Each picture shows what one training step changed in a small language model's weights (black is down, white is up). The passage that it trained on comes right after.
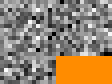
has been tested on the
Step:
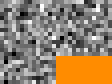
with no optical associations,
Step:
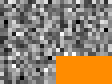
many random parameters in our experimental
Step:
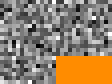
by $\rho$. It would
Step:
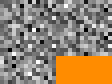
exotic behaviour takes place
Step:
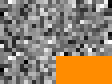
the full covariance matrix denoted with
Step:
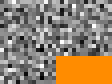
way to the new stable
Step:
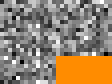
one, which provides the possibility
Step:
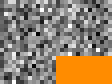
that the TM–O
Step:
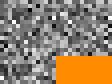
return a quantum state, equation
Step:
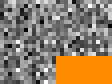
the cosines, which
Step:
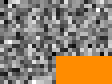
a close binary system is numerically
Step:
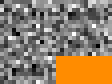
rather involved since it involves,
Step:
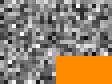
to prolong the object detection
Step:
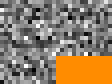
where it is not directly required
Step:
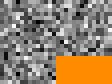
in light-cone
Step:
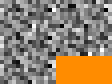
paper provides fundamental insights into the
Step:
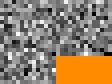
But the scalar sector is
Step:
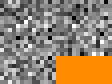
be written explicitly in terms of
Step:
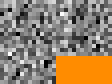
of the QHE in graphene
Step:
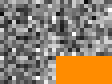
weak}}$ is given by
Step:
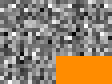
This may in turn lead to
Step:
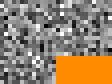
for each inter-client
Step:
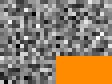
are calculating a canonical, not
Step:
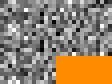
or drift in input
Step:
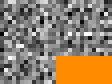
the explicit construction for the most
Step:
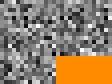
implement quantum control. We have
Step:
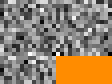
the ancilla qubit is
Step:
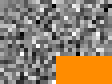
pulses on $\Qtw$
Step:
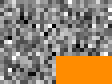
size scaling assumption, by
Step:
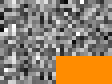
to the intra-layer
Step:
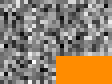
densities different from Gaussian distributions,
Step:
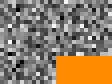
color indexes $\alpha$,
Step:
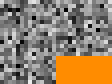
of afterglows is
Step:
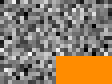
by the institutional
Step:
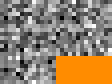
are fitted while using four different
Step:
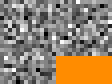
environment provided by the Alan
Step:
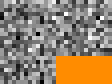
and their two-body interaction
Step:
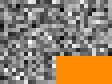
Approach} Models
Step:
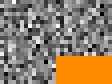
Carlo samples. ##
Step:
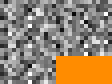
nanomechanical mass
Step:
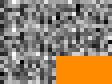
serve to severely reduce
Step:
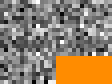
those using DSM, along
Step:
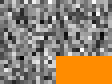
time of flight, which
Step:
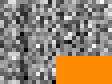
transmit power to invert the
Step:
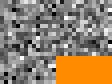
other cancer sites and
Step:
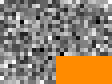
and $2$. As in
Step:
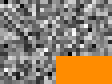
shows the attenuated UV
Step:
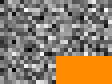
effectively does not appear as a
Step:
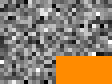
this model(bars)
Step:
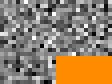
"free" phase-field
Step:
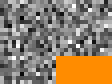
radius $\rho$. Then the
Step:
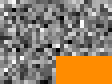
devices. In the following
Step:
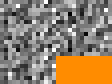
well below the Planck scale.
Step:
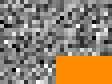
produce the same relation with any
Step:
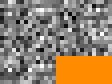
evolved star, a
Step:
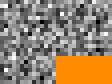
the Second Lock-in
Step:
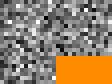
\\ \raggedright
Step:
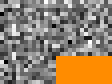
result to the boundary case.
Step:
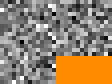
may find application in future
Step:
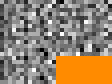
\left[ \left (
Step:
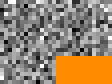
the TCL, NZ
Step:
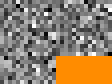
experiments evaluate how media failure
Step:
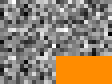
the surface elevation
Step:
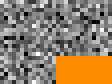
i.e., all those
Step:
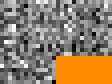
to the IGM and possibly
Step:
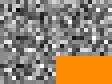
unusual for a system
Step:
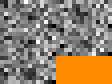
automation as possible); in
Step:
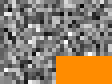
momentum for some time. This
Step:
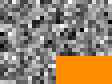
X-Ray emissions
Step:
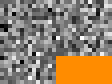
cannot change our result because of
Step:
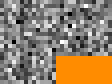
associated with the mirror Chern number
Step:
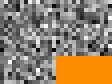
at satellites and at
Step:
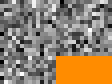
coils, are considered for
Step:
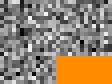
suppose list secrecy
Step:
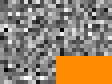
Nevertheless, higher S/N
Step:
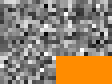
currencies with
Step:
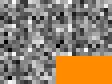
QGP has no fundamental
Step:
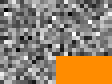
matrix, the eigenvalue decomposition of
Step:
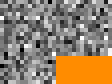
$\tau_2$ values
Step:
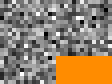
cell cultures,
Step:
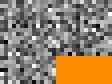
mean streamwise velocity,
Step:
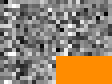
(red for left surface state
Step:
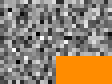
of a prominent emission
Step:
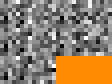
results are compared with those from
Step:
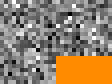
dashed) is lost on
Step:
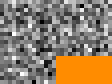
$v$ is the growth
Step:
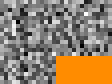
period of the lattice. The
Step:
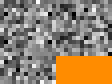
TeV blazars
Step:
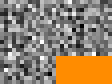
classical weak signal. For the
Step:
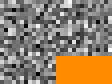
e.g. in
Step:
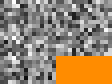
particle to the centre of mass
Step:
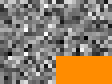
$\pm M$ states
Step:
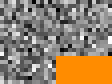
providing constant dc voltage input
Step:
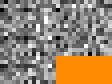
t} (\square
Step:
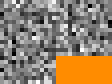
and relative vibrational numbers
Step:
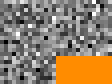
site $k$ will not
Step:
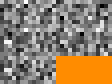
Equating the relative rates
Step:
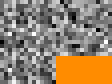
blending procedure is used
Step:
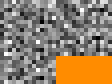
and flow for clicking
